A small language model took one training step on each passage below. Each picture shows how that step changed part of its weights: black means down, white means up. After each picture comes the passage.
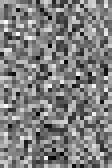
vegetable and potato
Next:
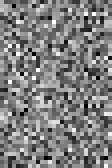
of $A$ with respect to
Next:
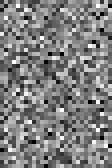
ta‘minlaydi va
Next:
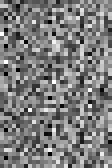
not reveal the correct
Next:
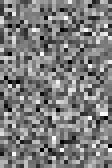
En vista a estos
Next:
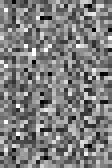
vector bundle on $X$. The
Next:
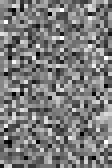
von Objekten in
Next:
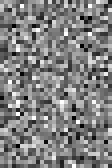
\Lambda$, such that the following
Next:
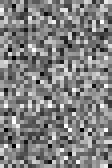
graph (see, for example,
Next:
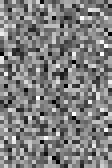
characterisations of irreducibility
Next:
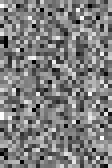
do *Oblast* de
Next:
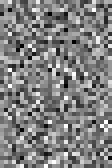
des résultats obtenus,
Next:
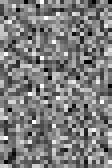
defined by cubic spline curves
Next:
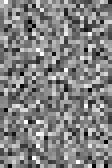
incomplete gamma function,
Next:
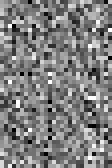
$\sigma$ is isomorphic to
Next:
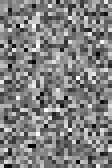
of DG Lie algebras on
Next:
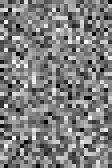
compressible NSAC system
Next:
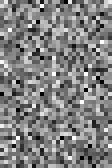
Revista de Lingüística
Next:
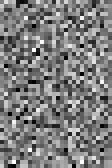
Region the Governments
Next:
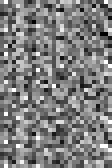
bu quyidagicha
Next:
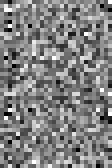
şartı şeklinde
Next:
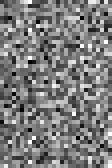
been proved by Lions and
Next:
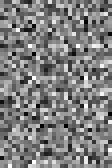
and any measure $\mu$, we
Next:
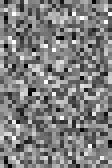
equations, {\it Appl.
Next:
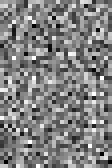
$t$ be given by
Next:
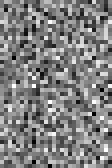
show that, when $x$
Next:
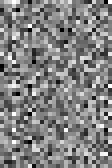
Isto possibilita analisar
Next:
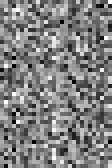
very similar proof yields the same
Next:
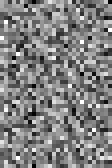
uniform normalized time grid,
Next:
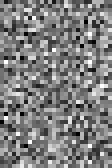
injection. We need to apply
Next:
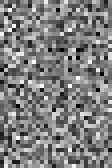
,draw opacity=1
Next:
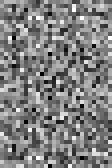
nombre, la dirección,
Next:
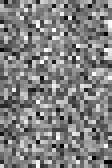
переконання заявника
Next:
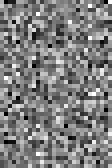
b$ are nonnegative continuous functions.
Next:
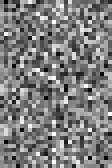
one. In our case, we
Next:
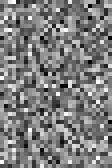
tipo de estudo, de
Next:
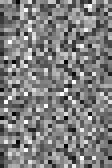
technologies financières et les services
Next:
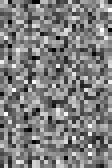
fond bozorlariga
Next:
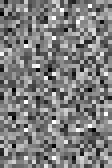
studied elsewhere.\\ The
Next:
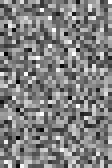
using other maxcut algorithms such
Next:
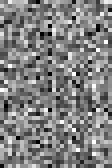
concern; Libro Rojo
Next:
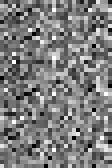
с мягким
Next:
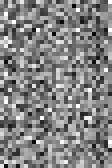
2. Sunnah
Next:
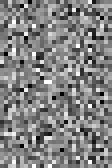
\endauthor \address Sobolev Institute
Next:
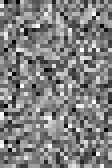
types of oscillatory
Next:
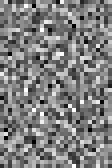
eben nur *fast*
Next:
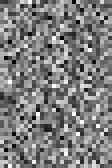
electricity price of the
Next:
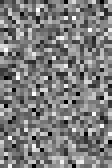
induced by the complexified
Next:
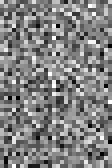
ham aks etgan.
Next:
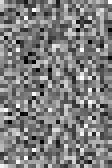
future research in this area.\\
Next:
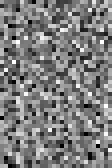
el automóvil
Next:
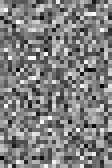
filter on $G$ with
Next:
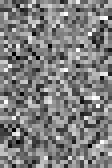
we have $k \in
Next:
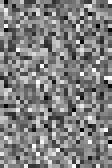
surface of nonpositive sectional curvature
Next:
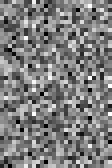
into mathematical applications related to Computer
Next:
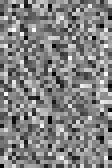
nomiga nisbat beruvchi
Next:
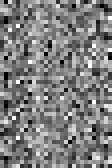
уни кейинчалик
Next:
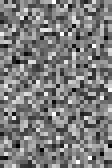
социального развития и
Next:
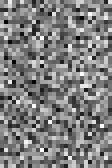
first factor, the relative Thue
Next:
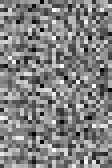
a. d. family of size
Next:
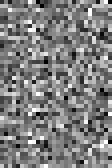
is not able to provide information on
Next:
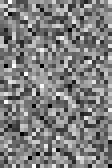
dépense 24 % de
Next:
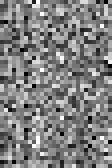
orqali ularni amaliy faoliyatga
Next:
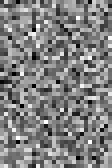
matéria viva;
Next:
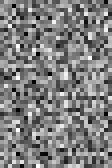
u$, and $o$ is
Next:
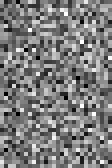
cones with vertices in the points
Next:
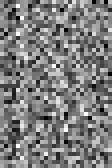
jurnal Ingliz
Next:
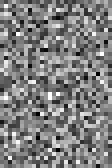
ei löydy
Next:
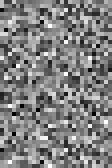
\end{subequations} with functions
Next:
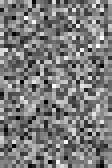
Fashion Design,
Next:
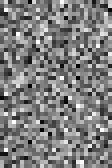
no ensino fundamental concebida como
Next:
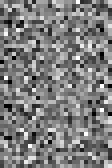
qaraymiz hamda c ga
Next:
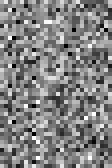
Hafiz Bandaviy.
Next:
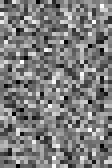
(only numerically) shown
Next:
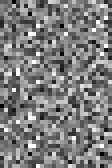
воды имеет
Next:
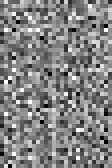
\ref{figure: X and
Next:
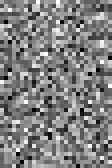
world scientific views
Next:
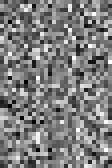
along $\gamma$. Then formula
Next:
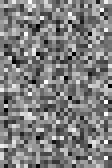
Die häufigsten
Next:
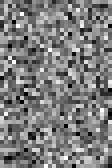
(тем более,
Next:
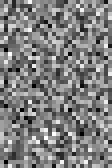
rural territories.
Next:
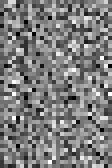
1] \times \cdots
